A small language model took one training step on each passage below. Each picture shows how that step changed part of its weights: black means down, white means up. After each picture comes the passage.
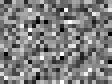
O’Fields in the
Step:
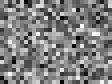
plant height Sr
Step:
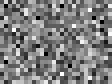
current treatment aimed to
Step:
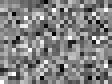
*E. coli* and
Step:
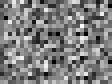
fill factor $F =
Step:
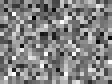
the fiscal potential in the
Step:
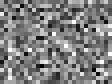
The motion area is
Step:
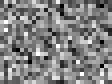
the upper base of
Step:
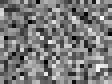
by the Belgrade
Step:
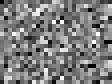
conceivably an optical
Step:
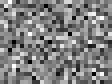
causing urinary
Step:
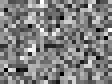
positions or transitory
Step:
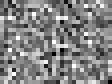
in the reduction of examination
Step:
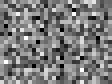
be related to both variables. In
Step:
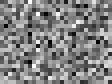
sodicity level of some
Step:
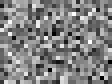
pH increases. Figures
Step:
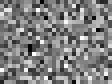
line being grounded)
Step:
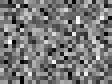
results of this study concern a
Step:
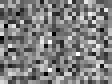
in contact with the training
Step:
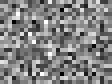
greatly improve standards of
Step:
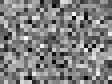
tg are possible associated with
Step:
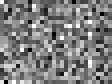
deviation; CV,
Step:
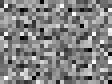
the legs. The patient
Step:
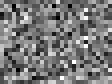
Perspectives. In:
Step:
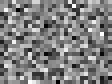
process should be improved through the
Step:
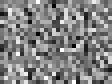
Bochow et al.
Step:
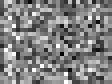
of OCH₃ in
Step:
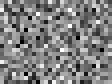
the SimEst module
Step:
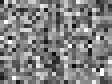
the word recognition and
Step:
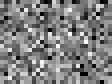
and light-weight
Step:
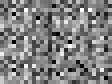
level, that it is an
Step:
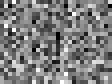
about the mechanisms of
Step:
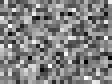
of outage probability for
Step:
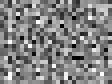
result in the liberation of
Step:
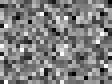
of the ROKA method
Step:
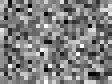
Yemen may be in
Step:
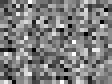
to think about it”
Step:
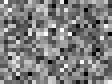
Accepted: 19
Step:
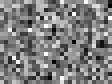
that the viscosity of
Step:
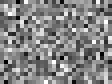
scope relates to
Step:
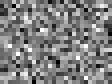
and online motion
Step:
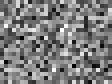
flask fitted with
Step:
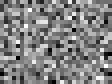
as a risk factor among
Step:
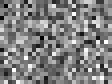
contrast to the practice in
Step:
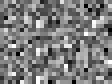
data by other components or
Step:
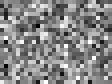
of false positives
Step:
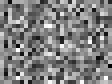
16). Physical
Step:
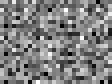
general public (PU) The
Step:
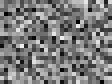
castaneus* from
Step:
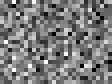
between neighbors is
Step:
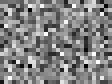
intervention was achieved in
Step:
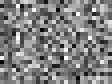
recommendations to strengthen
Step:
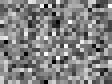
of zirconium.
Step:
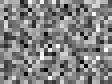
it consists of assessing the
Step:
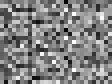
Participants. The
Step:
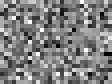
as a means of addressing
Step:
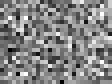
is already there, and
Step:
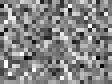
the content, goals,
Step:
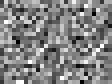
the various application fields
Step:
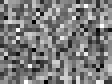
wind speeds; -
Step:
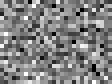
are reliable. The data
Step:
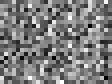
implement remedies for their
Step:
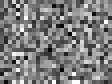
or application that is used to
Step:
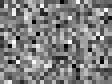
of terms and concepts from
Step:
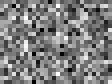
and database completion;
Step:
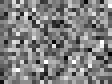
man and human activity was established
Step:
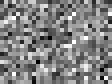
the design and to predict its
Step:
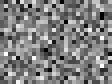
not only electricity but also
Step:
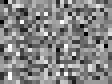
the pool of potential
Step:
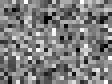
- Make sure you
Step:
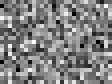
of FD systems. This approach
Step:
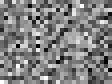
however, was mostly
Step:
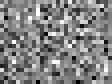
the activity as a Governance
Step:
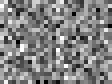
Regional Stakeholder
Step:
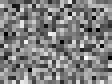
a person to exercise
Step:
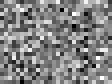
a 3-letter
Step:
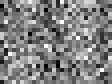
the mischief on
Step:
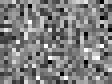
information resource for experimentally
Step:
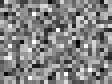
of coal particle mass
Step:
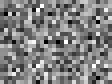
of democracy in a
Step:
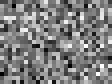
diseases. *Curr
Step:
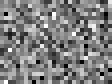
detailed kinetic and
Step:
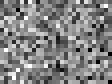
the flour due to its production
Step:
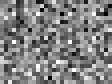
practiced 0.25
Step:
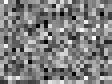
Processor: Total
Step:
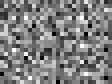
and financial means through which
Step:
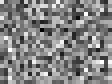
packet) adding the
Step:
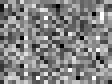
than females. Males
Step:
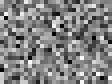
which are destabilized
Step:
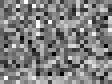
greater ability to support
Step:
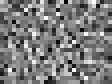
by during aerobic
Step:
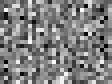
number of minimalists to the
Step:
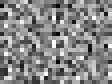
facilities 1, primary
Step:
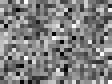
Jones, W.
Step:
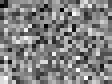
a matter of fact, the
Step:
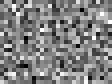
anisaldehyde and
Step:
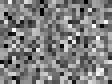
their sexual health related
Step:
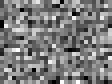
Although its recent applications
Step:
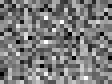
years, customers
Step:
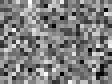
a more diversified asset
